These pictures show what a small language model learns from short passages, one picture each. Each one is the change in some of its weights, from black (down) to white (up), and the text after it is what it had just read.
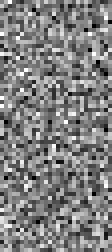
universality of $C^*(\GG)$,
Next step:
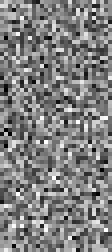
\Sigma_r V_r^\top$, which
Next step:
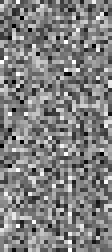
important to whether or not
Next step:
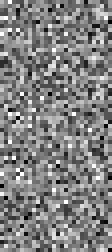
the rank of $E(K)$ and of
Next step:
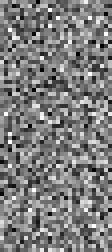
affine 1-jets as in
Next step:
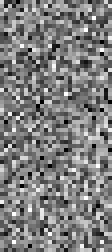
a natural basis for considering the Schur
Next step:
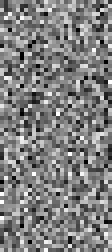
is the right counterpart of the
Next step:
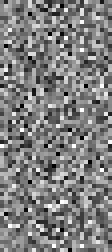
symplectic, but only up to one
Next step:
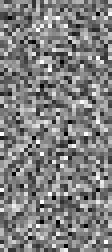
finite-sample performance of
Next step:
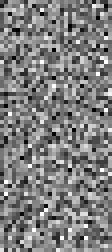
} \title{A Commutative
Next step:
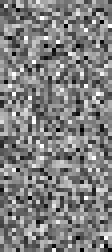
standard LaTeX graphics tool when
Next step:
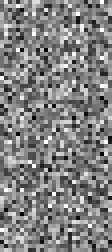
We write $A \odot B$ for
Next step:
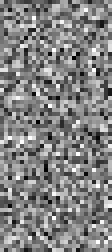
with $\eta_0=0$, satisfying the
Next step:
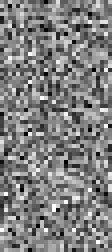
in at least $t$ points, for some
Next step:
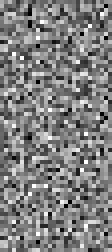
obtained. \end{remark} It is a
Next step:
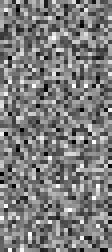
the last integral in (\ref{eq1})
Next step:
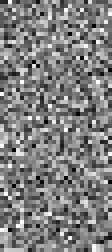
groups and $n$ is the average
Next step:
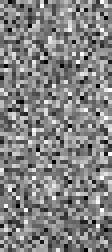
and \be\label{e1.2}
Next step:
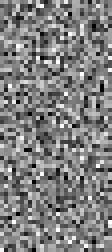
plane such that the set $\varphi(K)$
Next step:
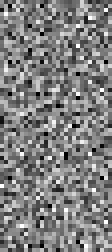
isomorphism $t\mapsto t^{-1}$ of
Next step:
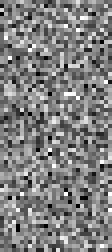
the learned reaction rates at
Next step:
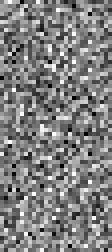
much denser one generated by the
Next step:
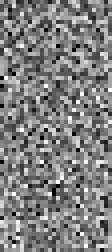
as is done in most sparse
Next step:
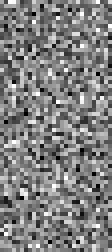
this context, the most basic
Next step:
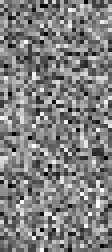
appears after $L$ then the
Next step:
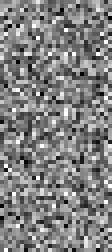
a local orthonormal frame on
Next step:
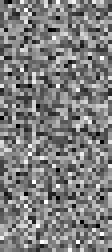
approach with our abstract setting.
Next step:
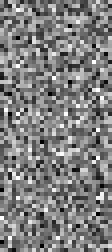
{\em trace} of $x\in
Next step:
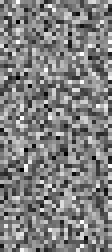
cycle, the $i$-th step
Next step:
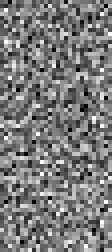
1 m }. \end{equation} For
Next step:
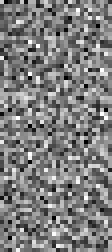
\R^{q \numberSteps}$
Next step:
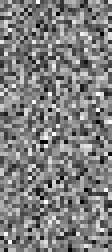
a simple application of the stability of
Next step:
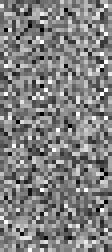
\end{equation} \end{thm}
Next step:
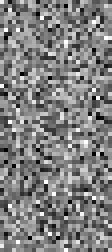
section 6B for definitions). The main
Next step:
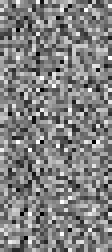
allows us to obtain conditions which are
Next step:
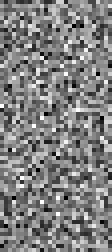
if necessary, as in Corollary
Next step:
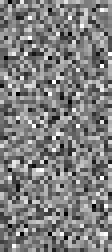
We know that $u^{L}(\pi)
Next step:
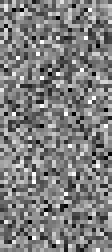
= 2$ is featured in Figure
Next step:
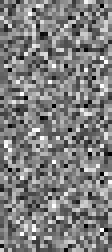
\left( \begin{array}{ccc}
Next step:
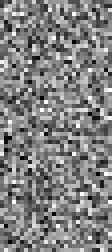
s \leq r$ (since for any
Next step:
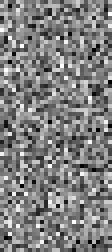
length $i$ the function $B_{\beta}$
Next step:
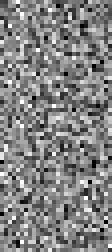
$G_i'$ the vertex $v$ and
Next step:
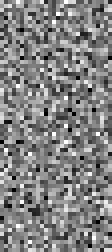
B$ if and only if, for every $c
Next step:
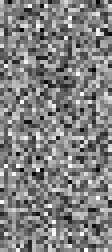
\ref{branch} below. We
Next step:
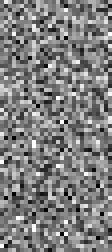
difficult to calculate, not
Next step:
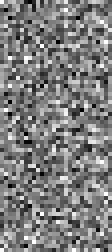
change in Finsler spaces}%
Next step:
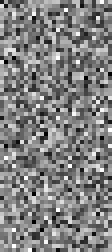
of characteristic 0. The theorem is proved Let
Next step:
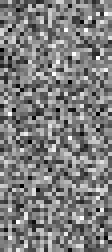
rectilinear walk constraint and
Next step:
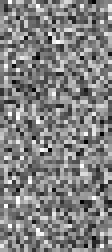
a variety of mixed finite element
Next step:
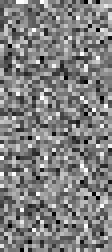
Proposition \ref{t4.2}.
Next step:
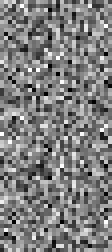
solenoidal set may be easily
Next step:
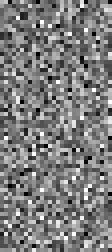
the reduced system can produce infinite eigenvalue
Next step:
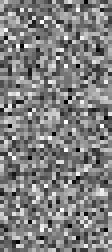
have \begin{align*} R(2) &
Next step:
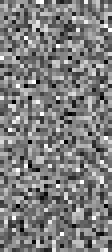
between power and useful heat output
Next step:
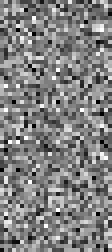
that is, a function $c : \Gamma
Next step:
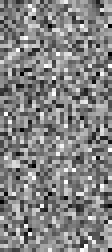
the (possibly empty)
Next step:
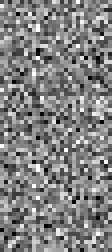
robust to accidentally using
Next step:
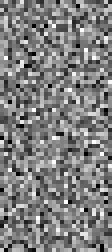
We have further shown that the selection
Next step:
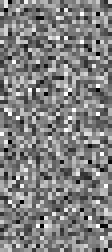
subsets $Z_i\subseteq
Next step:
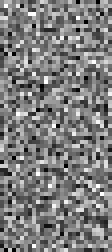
line inside these two subtrees, is
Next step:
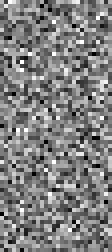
every $d \geq3$; see, for
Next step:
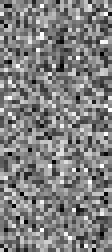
degree $d$. \paragraph All the
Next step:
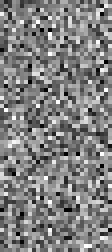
\end{equation} commutes, where
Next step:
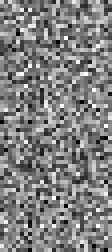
of types. It turns out
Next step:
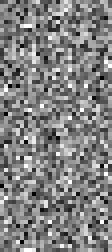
for any $\Lambda,\delta>0$
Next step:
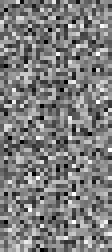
p}. This section investigates the
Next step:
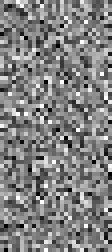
always has the smallest
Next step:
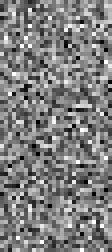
$\mathbb{C}$ (viewed as a
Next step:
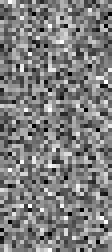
\ueberschrift{Sign of
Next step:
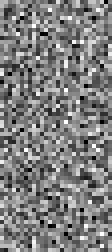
referee for his helpful
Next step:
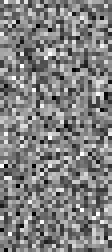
waves. We prove that these solutions are solutions
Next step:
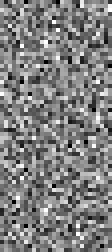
can be determined without the mode weight
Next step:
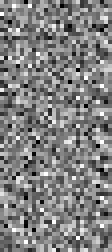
\Gamma/K\times \Gamma/L$.
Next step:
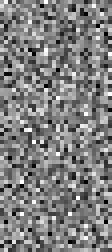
therefore, overlap with each other. The
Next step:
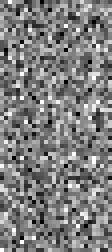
case (often called ``relative de
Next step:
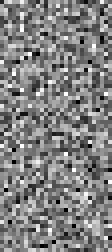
A$ %and a number $q$ such that
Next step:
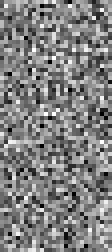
in the 1930s, as was noted
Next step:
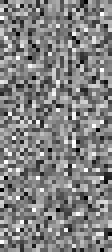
the bundle of its orthonormal
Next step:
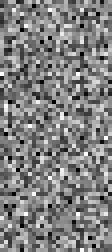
left action $\varphi:G \times M \rightarrow
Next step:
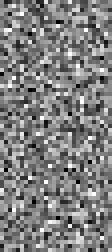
: |\widehat S(v)| \geq
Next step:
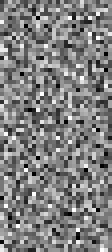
\{0\}$. We will first check that
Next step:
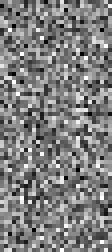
radical $\UC$ as of
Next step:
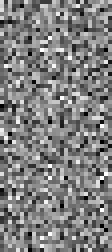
\end{tabular*} \end{table}
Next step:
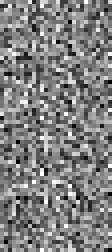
was introduced and analyzed in
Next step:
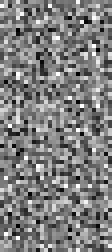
plane $k$-disc has minimal
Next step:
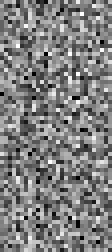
bisection is NP-hard
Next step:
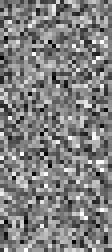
in ${\mathbb H}^2\times {\mathbb
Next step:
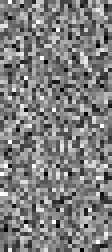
is the only singular point of $V$. Let
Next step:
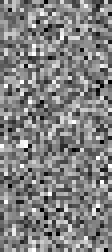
and interactions up to selected
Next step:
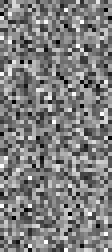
intermediate-representation generation
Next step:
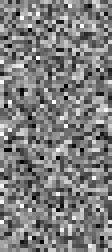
do not impose restrictions on the functional of
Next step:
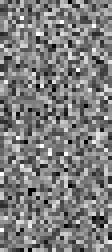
e^{i\lambda x-i\lambda
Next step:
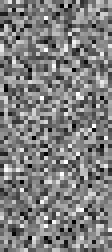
in Figure 43. This figure
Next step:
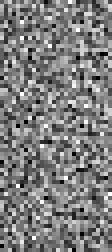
manner unlike what we would expect
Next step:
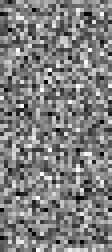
on so-called NLSA
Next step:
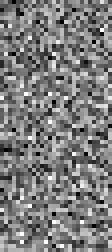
a direct constructive justification for
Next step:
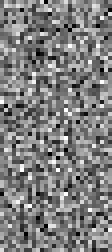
and propositions concerning splitting
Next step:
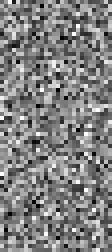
$y$ around $0$, and we
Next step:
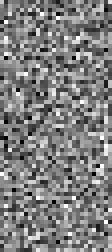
$D$ such that every Borel subset of
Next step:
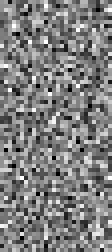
the majority of technology in
